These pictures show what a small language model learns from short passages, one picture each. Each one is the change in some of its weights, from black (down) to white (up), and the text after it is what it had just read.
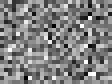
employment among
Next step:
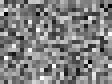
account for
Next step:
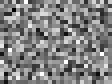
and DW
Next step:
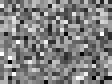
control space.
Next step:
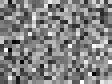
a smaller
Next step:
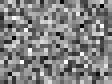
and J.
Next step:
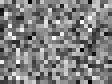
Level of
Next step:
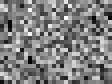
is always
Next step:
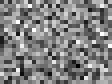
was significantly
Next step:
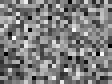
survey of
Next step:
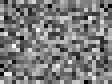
across the
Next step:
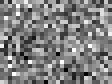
can change.
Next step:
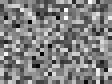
thick region of
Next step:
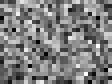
expression of both
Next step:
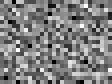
surveys or
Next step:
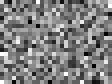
So, one
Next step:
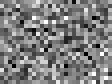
relationship between
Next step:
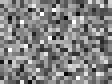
For example, in
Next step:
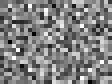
color in this
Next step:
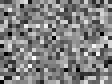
directly move
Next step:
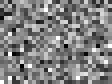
the study at any
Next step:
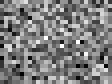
in the limit of
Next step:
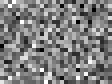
an interview with
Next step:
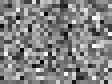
determined by the
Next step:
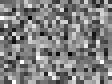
matter content
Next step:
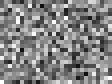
distribution, which is
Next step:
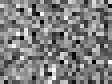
² University
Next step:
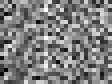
the size of the
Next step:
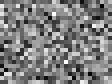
if the EU
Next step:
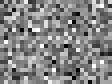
and plasma
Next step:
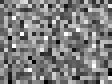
proportion of
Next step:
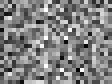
the market in
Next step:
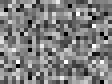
TPC is
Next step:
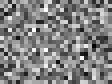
the source)
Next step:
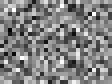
assume a power
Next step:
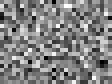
your work
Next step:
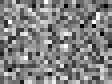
read and
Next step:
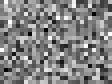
also act as
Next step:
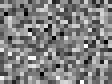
our interest was to
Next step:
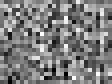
accurate load
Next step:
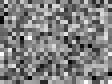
that at low
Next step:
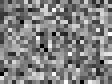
of a way
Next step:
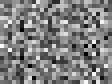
samples of these
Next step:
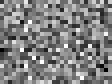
creating related
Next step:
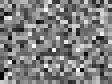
the above rate with
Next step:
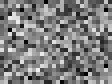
1 provides the
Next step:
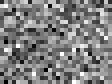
provide both a
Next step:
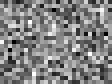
a denser
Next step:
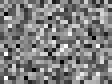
this paper represent
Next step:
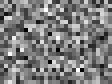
the central values
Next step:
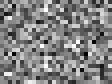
the global
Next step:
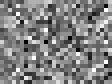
electrons using
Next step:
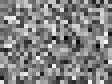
having an
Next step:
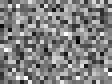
Y are affected
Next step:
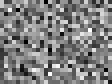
detailed in the
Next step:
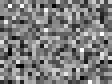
Borrow in
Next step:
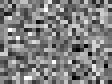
the image.
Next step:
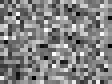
height of this
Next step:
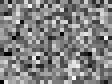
is followed by
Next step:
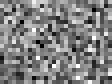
operator of
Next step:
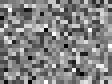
possible to cover
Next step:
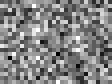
functions depending on
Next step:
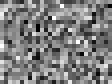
main VIA
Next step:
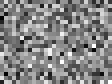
that we test for
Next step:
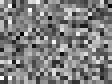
Once the
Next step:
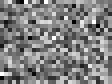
of simplicity
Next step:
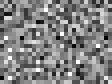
the same as in
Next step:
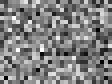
materials like
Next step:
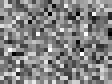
go as
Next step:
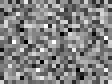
represented by
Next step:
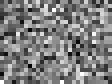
of science,
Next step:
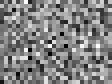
and demonstrated
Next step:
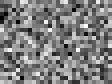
system (a)
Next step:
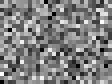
work is supported
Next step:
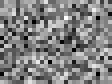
equals the
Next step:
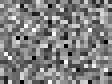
highest number
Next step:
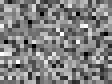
Here, each
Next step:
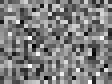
by their very
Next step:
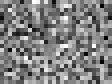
reaches a
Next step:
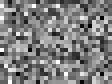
Author contributions
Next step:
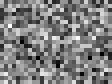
cases in which
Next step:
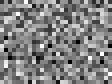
are beginning
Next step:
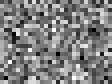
strong interactions one
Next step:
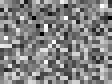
introduce a
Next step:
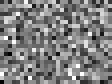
are carried
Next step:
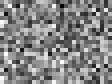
scales in
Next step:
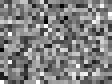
there were one
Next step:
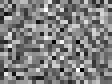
the range of the
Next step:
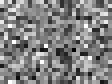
key feature between
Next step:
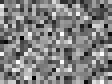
at EU level
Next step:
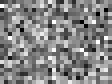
cost effective for
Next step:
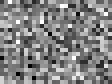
means of the
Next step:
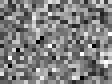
a positive
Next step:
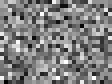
Division of
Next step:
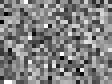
with the linear
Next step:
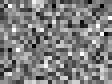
the early
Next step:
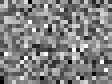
have derived
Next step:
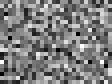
these services were
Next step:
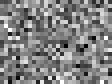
star formation.
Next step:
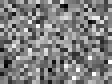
and hump
